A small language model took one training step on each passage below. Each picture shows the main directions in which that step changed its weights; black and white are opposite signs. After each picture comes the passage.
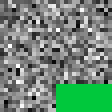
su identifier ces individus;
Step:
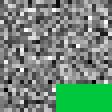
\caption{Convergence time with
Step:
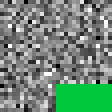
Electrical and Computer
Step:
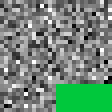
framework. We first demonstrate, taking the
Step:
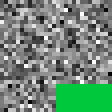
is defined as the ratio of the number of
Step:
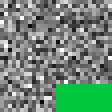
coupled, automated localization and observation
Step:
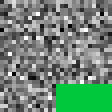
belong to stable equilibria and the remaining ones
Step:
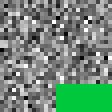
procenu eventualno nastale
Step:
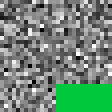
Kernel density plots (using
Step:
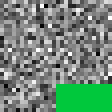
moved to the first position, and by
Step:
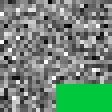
overall behaviour closely mirrors
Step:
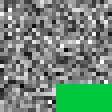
has been demonstrated that this condition is not
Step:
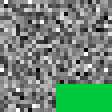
with the use of multilayer networks,
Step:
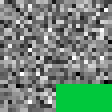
was 8 GHz derived from two
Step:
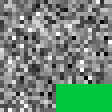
Na terenie rezerwatu
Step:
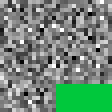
this system and the Crab. The
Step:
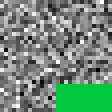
this section we define four notions of
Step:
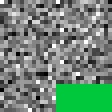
é bem recente, a
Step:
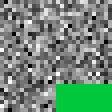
f\"ur Physik,
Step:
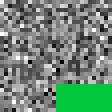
W \bcdot Z$ conditional that
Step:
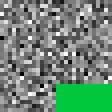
Complex Social-Ecological
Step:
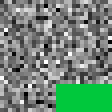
by a \emph{set of
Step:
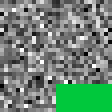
Dirac point, as well as scattering against
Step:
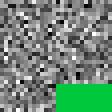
downward run chain on $S$ with
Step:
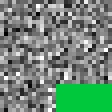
экономике; - оценка
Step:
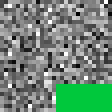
``mini-BAL'', since the
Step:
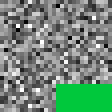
while enabling the extraction of high
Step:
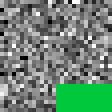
(tesis de licenciatura).
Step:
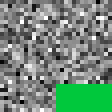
keberadaan auditor independen
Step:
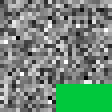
\sin\theta_R &
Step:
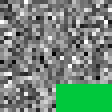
areas in the plot. The most
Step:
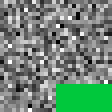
fixed number of selection steps, the theorem
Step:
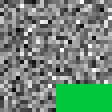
Beziehungen zwischen
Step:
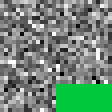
symmetries only up to the first order in
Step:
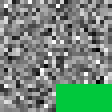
і навіть намагання у
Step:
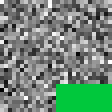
dasturiy muhitida real
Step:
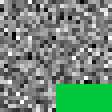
welchem unsere
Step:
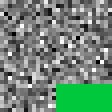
\ all \ k,l\neq
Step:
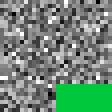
sharqida joylashgan
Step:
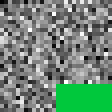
e pagës, që
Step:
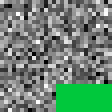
статичных изображений
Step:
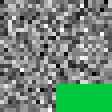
многочленов второй
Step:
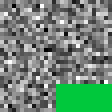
29-martda boshlangan
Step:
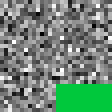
would immensely broaden the range
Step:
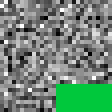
presente trabalho foi avaliação do
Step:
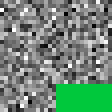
without weight factor. \end{enumerate}
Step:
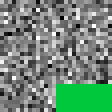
the origin of matter-antimatter
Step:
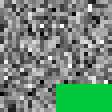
infinity,} Calc. Var.
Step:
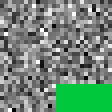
of a pattern-square and which are
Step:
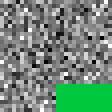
бюджетных средств
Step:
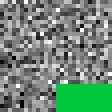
If $k$ is algebraically closed and
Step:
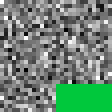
to $W$. Finally, a
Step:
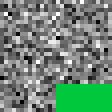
(\leam, \mubert,
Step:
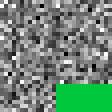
garansi prodak buccheri
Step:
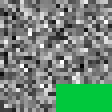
qolur. 13. Kabira
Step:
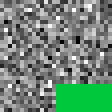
CosmoDRAGoN simulations
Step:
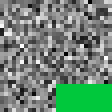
dónde mirar.
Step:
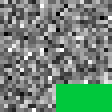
that, %if the tangential components of
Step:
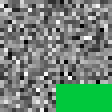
EnKF is able to give correct
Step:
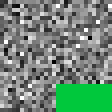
apei, procesele naturale
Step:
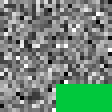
implications for the derived mini-jet
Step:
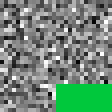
getirmesi ve aynı
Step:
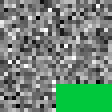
first passage times) the short--time
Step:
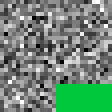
samples of $\rm{H}\alpha$
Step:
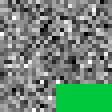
a total of 125 configurations for each
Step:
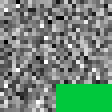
(e.g., by observation),
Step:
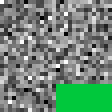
сучасних цифрових
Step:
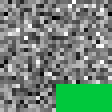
*Bankiers* baseren
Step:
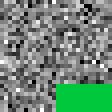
contributions can be made through work that is
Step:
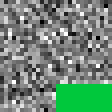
região onde os políticos
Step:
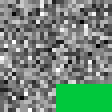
while the converse is true if ${\rm
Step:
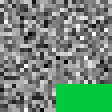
a representative value of 30 for the cost
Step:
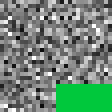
the primaries are simple currents,
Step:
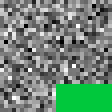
of $G$. Since under our assumptions
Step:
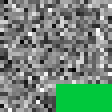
in the SFR and the black hole
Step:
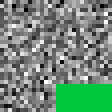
Mediator partial widths and branching
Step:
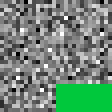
\begin{proof} We first notice
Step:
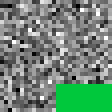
if $\{\FF_e\}$ is an inverse
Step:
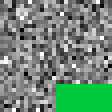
бири ҳисобланади.
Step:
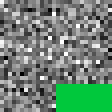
to name-prefix mapping is
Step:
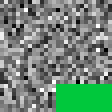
ISS technique. The generic form of output
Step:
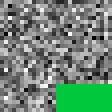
where $m>m_0$. Let
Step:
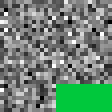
e.g., the Hunds
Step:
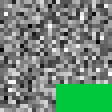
will be available without any redshift information, with
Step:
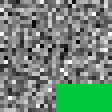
(то есть имущества,
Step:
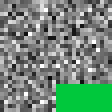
after the release. The example of this
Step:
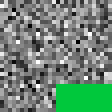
- MAJOR: una versione
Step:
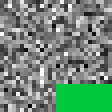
interest. A.J. also thanks
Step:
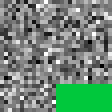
As $k\rightarrow \infty$,
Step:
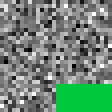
\begin{figure}[ht] \centering
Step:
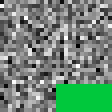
transform. On the other hand, Theorem
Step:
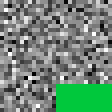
a ``Kneser hypergraph,''
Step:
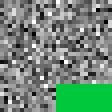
and let \[ \qq \cF \ce
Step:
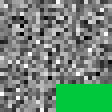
not understand that the attack works only
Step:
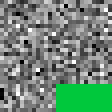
detection algorithm based on fringe intensity
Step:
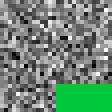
& Olimjonovna, T.
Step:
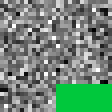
\end{ialt} Indeed, if
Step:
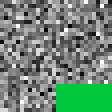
systems. However the value given is lower than
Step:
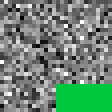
happen on the same initial/final
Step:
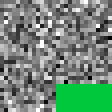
As in \cite{ef}, if
